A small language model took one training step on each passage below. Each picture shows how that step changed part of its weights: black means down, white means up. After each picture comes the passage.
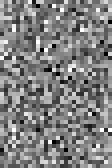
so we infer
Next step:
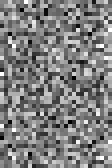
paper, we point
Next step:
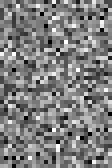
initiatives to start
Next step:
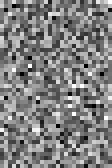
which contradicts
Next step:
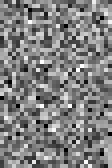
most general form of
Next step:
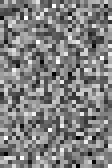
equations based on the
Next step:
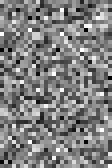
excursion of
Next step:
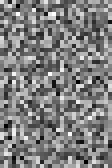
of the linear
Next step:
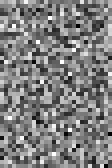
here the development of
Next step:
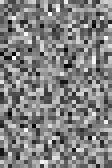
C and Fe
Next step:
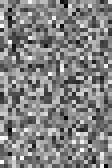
the relative amplitude of
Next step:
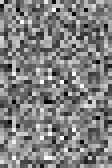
vertical displacement
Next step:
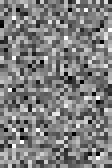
airspace, the
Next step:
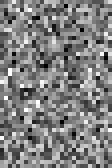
{\rm Theorem
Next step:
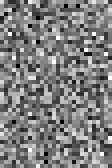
not used in this
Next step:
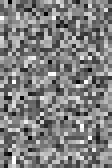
be the set of
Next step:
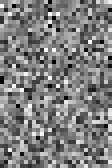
is shown, which
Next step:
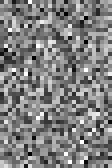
FWHM for
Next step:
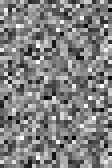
complete) model.
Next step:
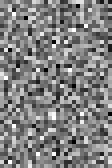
do not appear
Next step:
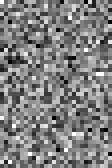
Change with
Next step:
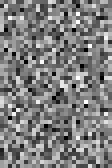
enabling precise
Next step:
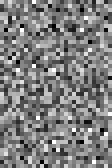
of constructing the
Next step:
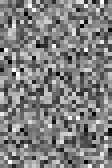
anomaly. In
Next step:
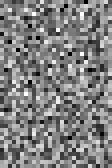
a given set of
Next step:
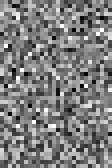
of ontologies
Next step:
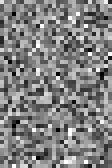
challenge to
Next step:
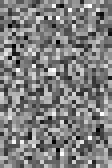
of a continuous function
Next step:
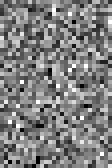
closed walk
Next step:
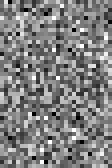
can be obtained by
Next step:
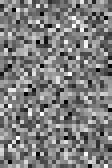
dissolved by
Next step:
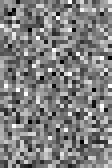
$n \ge
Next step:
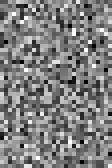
correction thereof.
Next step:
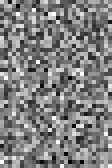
of various harmonic components
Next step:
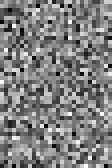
4 \times 2
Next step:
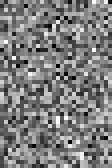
mechanisms and develop potential
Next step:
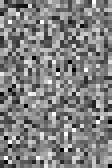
National Science Foundation
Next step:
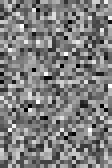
simplifications of
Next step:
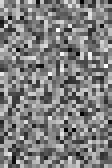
the conflict.
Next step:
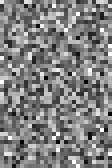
relation to reported
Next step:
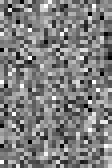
automatic group
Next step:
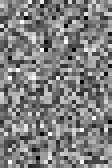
were projected as
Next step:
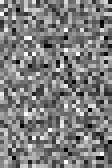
dimensionless, the
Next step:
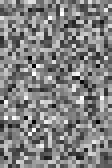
the original database
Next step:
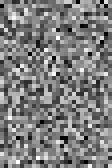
index normal subgroup
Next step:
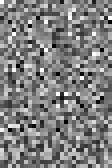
after 6 h with
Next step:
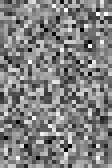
I sources HH
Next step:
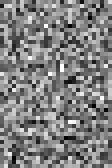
the same temperature
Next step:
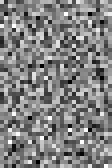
a sizable
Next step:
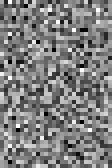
users will experience
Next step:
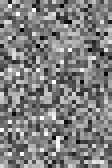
become one of
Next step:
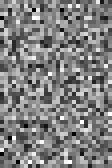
the generalised
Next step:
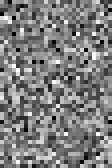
voltage law. Research
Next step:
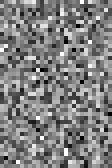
have explored the use
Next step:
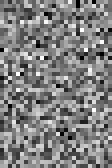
efficiency. We consider
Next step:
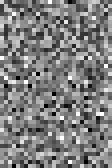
team was more
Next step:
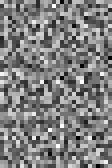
area at the
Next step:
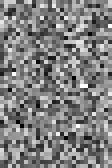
main steps in
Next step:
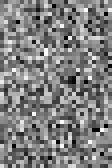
average preference
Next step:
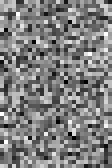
real only up to
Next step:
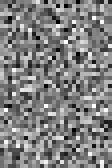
$k$ having
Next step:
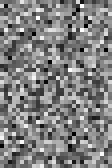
are boundaries between
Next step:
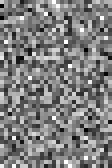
out at constant potential
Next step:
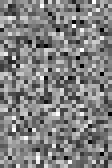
response functions reflect
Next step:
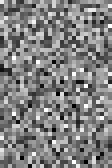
in other mechanical
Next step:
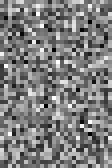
must coincide and
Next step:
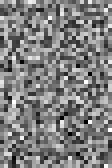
the physics of active
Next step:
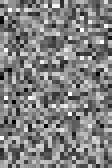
\bar {\bf
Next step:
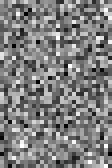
to it, to
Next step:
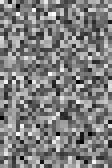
of the band
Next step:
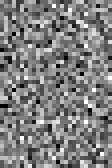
looking at women
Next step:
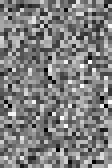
from the finest
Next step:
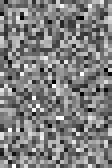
piecewise strain
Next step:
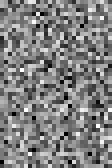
have shown that
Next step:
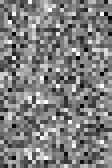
response to a pressure
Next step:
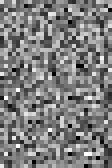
that the system is
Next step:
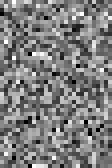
parameters other than
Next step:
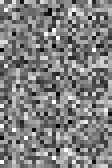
and so,
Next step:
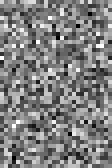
to the expressive
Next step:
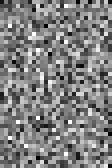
provides insight into the
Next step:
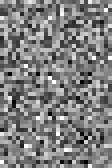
the Australian
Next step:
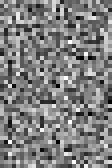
either component. An
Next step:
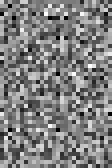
by females.
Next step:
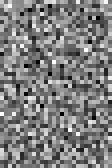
with a midpoint
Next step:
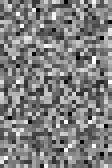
geometry of DCB
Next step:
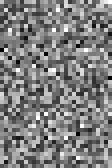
of Earth and
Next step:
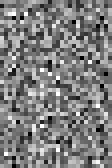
suffices to construct a
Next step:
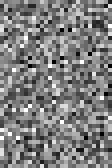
grant from the
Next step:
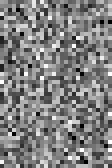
X-ray source
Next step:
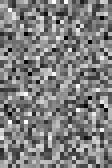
Kafka to
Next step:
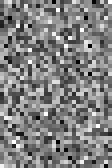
IR camera
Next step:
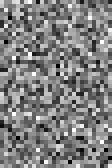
each other. In
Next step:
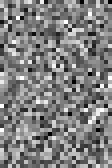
instances. Figure
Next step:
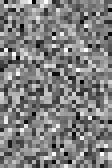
accretion rate
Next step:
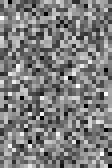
be written as
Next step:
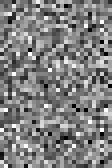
r$ and higher
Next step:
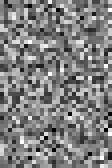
the structure let us
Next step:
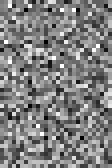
provide a geometric interpretation
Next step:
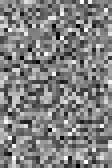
on the latter
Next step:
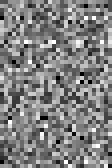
The protocol contained repeated
